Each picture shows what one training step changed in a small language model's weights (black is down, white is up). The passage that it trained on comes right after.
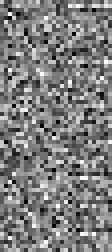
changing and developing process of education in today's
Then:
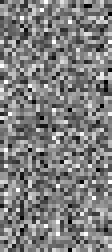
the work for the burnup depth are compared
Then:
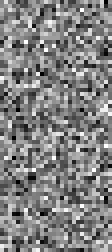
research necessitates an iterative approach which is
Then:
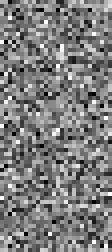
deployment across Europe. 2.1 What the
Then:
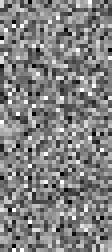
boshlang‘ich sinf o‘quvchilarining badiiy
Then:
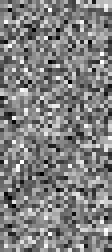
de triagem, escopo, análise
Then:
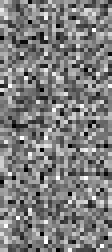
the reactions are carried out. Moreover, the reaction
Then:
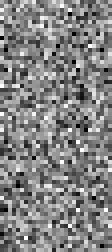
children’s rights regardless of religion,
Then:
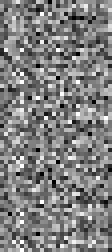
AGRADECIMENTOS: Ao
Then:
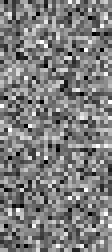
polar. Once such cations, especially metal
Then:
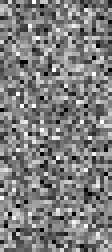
Hz) and gamma (> 30
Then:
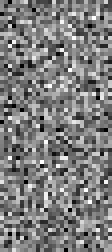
Task leader : Ibercivis
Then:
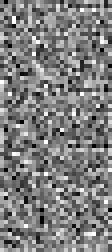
measured through seven substances adopted from an instrument developed
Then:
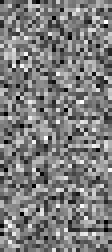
of virgin raw materials for the production of
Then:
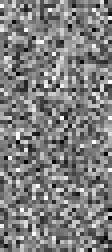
boys, students from different ethnic or
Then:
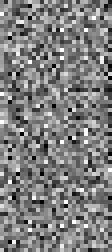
School of Psychology and Social Work,
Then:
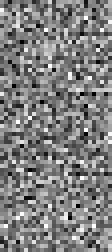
that knew about my situation before now, but
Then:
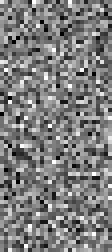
on ventilation enhancement. Additionally,
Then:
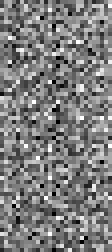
die Dinge, die Umwelt
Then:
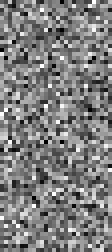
who were subjected to HBV serological
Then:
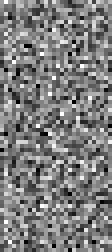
get nationality from their mothers, but this
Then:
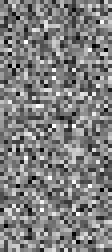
ruptura antigua bilateral del
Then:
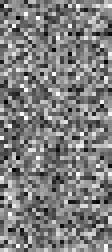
personnel and among the civilian population are demonstrated. As
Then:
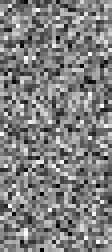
Pedro (figura 1), que
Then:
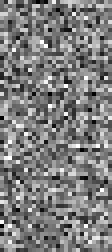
males. There is no significant difference between the gender
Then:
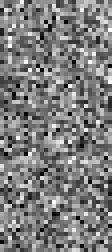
Farmoni bilan tasdiqlangan “2017 —
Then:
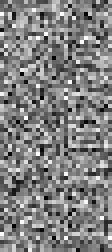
Responsible for healing and regeneration -
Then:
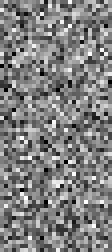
participaram nomes hoje internacionalmente
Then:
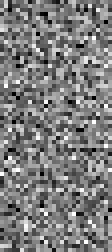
eye without cataract is as displayed
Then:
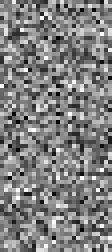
leisure, etc.) from an individual's
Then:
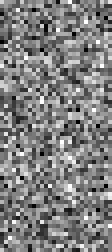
изменениям физиологического состояния
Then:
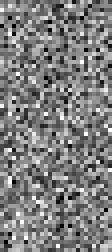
ta'sir va aloqalarni tartibga
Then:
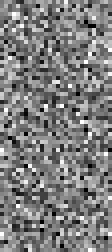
EB and CM carried out the *ex
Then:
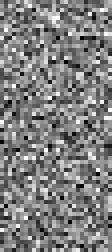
piston dynamic model and a three-dimensional
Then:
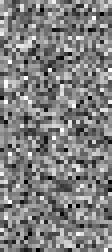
сідничних м'язів,
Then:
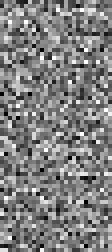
chemical, or biological stimuli. These innovative structures
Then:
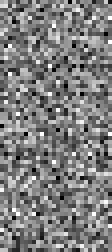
customers, as they ought to be under
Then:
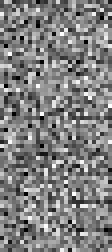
the new and modified production equipment adapted to
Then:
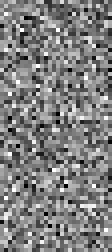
The monitoring controller (MC) is a utility
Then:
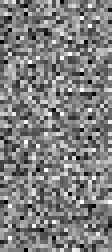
and epigastric or right abdomen can
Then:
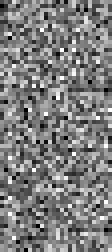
machine, and not according to the cabin's
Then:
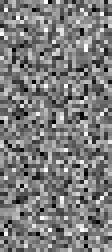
yang kita bagi menjadi 3 langkah
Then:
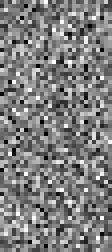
Tahlil natijalari asosida quyidagi ilmiy va amaliy
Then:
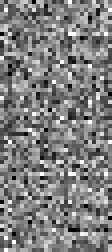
was noted at all times. Table 1 Influence
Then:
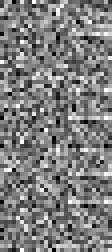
case studies, and is marked by its
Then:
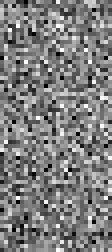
olan “Uluslararası
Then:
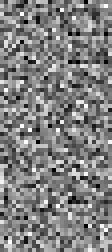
determined in 0.1 N HCl as dissolution
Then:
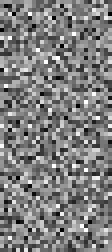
in Figure 13: Figure 13. Digital Andon St
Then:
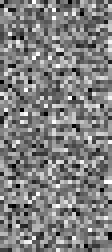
se muestra un análisis estandarizado
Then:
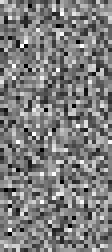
rivojlantiruvchi, tarbiyalovchi maqsadni,
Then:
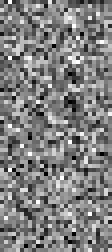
преобладающее значение
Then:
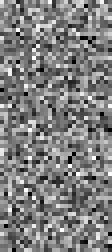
collections. The most represented Institution in
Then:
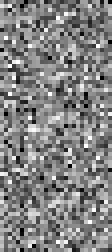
xarakter va tip, ijodkor shaxs muammosi,
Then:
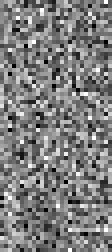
highlighted in the recent EU communication for
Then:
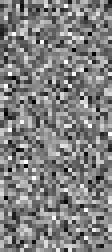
Procurement Sustainable Operations
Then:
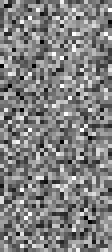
miłosną obsesję na
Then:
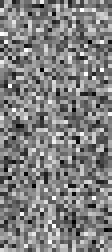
representation of current and emerging concepts,
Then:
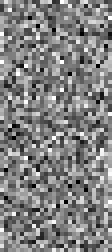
Technology in 1976 in civil engineering of
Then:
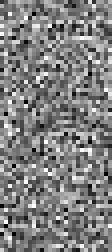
related site data. Rainfall data are
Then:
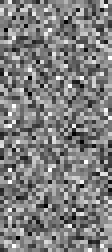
flavonoids. Quantitative
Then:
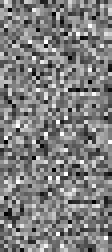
of TSBs on composite substrates. Figure
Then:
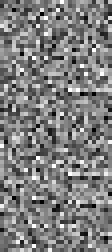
in different contexts and atmospheres
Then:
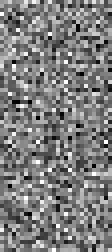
injecting herceptin-Alexa
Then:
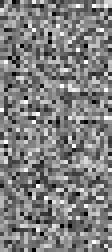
at developing and validating a reading intervention program
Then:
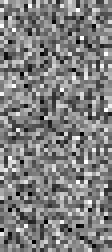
la región sugiere que procedían del
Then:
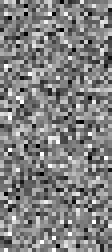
de pobreza multidimensional, por
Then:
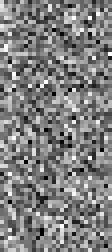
и мировая политика. 2012.
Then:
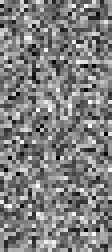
metal ions by accommodating them is
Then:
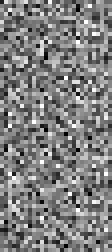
más importantes de cada una. Creado con
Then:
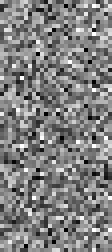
Energy Outlook*. Disponible
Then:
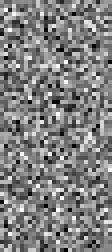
article. Figure S1. Shelter trap
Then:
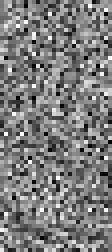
« Mais parfois, c'est
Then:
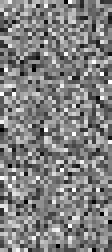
ularning qon-qoniga singdirmoqqa
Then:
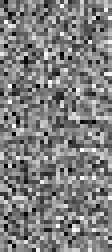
statements were given more contributions than other literary
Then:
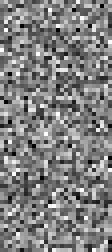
consolidado, podem controlar o
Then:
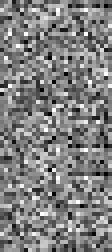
the effects of quality, value, and customer satisfaction
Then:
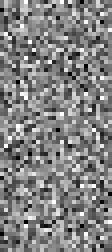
jamiyatga bo'lgan munosabatini shakllantirishda muhim
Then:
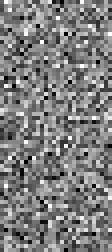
oncolytic viruses may also create a
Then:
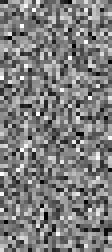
município de Lages, Santa
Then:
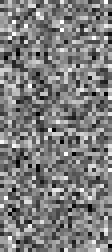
be related to the design process. To handle the
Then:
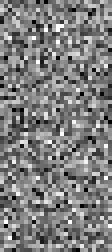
Ruslan (2014) states that curriculum
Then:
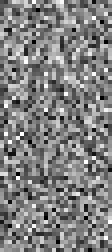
kadrlar tayyorlashni taqozo etadi.
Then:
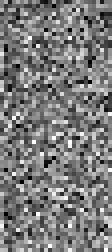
questões mais objetivas para ser aplicado com
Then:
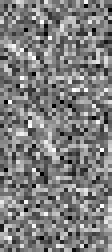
of graphene [37]. The following follows from
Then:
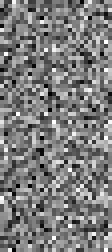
percepção dos presidentes dessas escolas
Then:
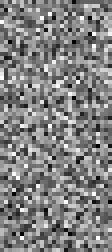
Eenzelfde patroon bestaat in
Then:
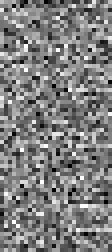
be available for each sub-sector in
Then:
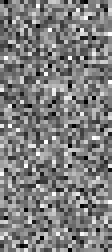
in handling non-parametric ecological
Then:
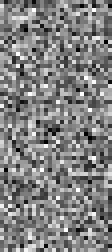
(free text) - Cover (path to
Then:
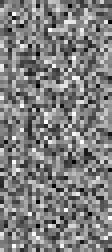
xurkak , hayrona ,
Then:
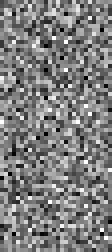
kompozit malzemelerin ısı
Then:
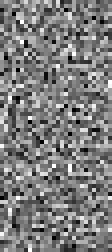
its strengths and operation period. This village
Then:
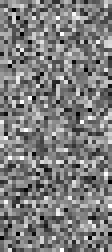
as empresas. **Research, Society
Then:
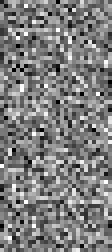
paper(Altmetrics, 2019). The
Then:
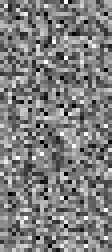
“Sayohat atamalarining
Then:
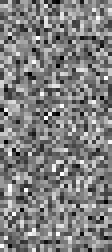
crystals are large (from 0.5
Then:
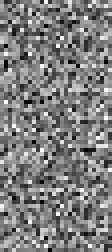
3 and 4 are considered to be South
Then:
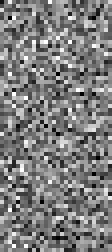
S2. Double-rooted
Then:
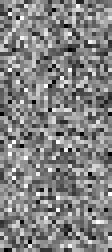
виборі та ухваленні
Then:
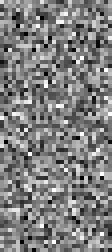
meio universitário e que assim acabam
